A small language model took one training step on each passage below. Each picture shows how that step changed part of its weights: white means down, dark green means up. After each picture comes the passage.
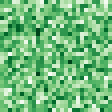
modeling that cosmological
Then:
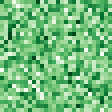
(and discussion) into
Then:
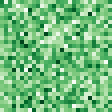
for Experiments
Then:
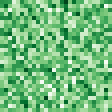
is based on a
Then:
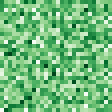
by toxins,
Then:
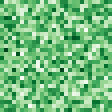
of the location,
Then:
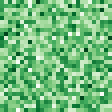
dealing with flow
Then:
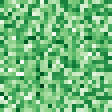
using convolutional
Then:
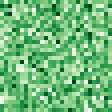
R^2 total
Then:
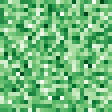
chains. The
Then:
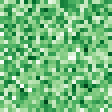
1 and type 2
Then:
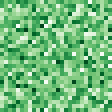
Ohms at
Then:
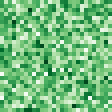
for the family:
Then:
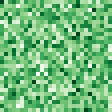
two nucleons can
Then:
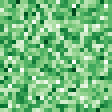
wall and assume the
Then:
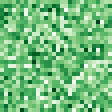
{\partial z}} -
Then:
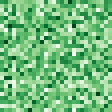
code, and it
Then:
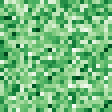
of feedback or current
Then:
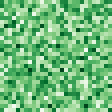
during the training of
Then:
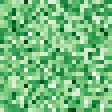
act as a basis for
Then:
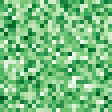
in adults and children
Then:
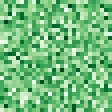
be expensive if
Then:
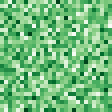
k-d tree
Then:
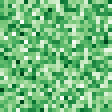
treating the gas
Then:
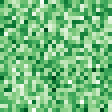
in both lattice regions
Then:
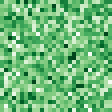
- county fixed effects
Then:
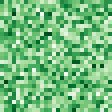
and there is no such
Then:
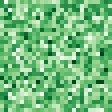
and Qadir and
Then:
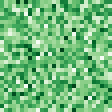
- Empowering
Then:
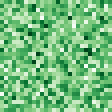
cancer, Spatial
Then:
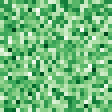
sexual lives
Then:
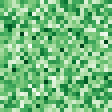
by depicting
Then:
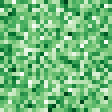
are proportional to
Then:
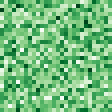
within the first two years
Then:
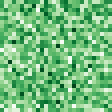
more flexibility in
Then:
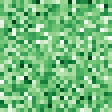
randomly then the number
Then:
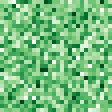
Monte Carlo
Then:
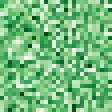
be obtained from an
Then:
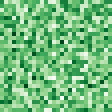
of the electronic
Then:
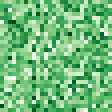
In the modern
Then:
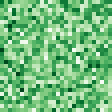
optimisation study using a
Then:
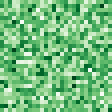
forced to reduce the
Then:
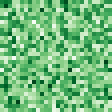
is continuously being
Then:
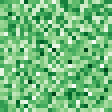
2 which implied that
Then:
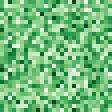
in Moons et
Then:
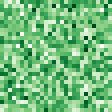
western side.
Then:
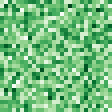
of malignant
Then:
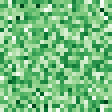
client and introduces
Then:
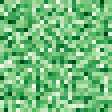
mentioned here are tasks
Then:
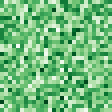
of the STFT
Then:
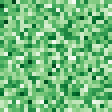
= goodness of
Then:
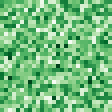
with a sliding
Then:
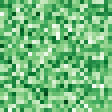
is small, ($1
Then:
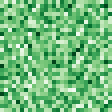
\right) ,
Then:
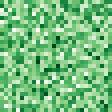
improved security,
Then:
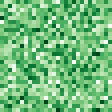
Workshop on
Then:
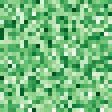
the region was affected
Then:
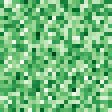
name components. We
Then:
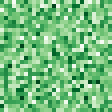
test case. It will
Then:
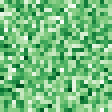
of fentanyl
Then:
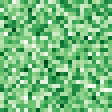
tractable method. For
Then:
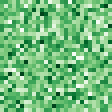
averaged at
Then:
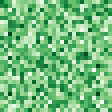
approach in the development of
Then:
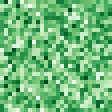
this dietary
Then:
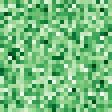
a measuring field
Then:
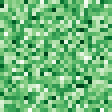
cross represents the average experimental
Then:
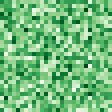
studied by several authors from
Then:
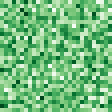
per spot is
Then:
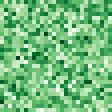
matters? Are
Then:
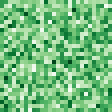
that quantum effects or
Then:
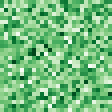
influential users consider the
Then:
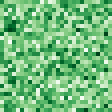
and the wings present
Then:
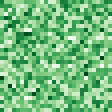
and collected in
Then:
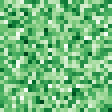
a curious behavior for
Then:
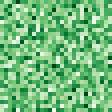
UV radiation measured from
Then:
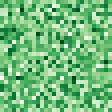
may be useful as one
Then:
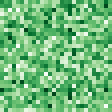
market, which is
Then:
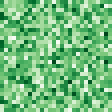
not to mention
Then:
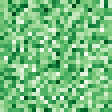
K$ of the central
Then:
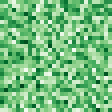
most interesting data appear
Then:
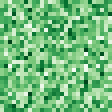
it stores the dataset
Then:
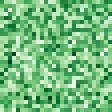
and training. Fig.
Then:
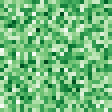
the difficulty of
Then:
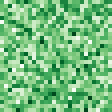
World Health
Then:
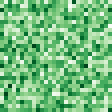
squares into a
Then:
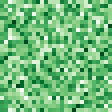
the system into a set
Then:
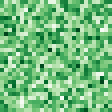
of the Universe through
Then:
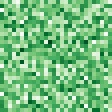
continuous body. To
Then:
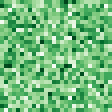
structure is presented from a
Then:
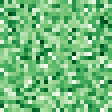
used to benchmark
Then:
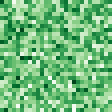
paper, weighted
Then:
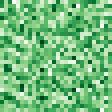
factorized initial condition
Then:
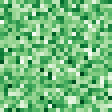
Spanish digital
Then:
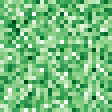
the upcoming
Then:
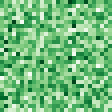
pressure and, in
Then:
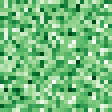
hidden units
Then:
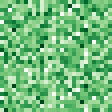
In general, the expression
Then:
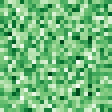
is, the conditions for
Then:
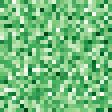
system. To address these
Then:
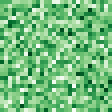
well established that the
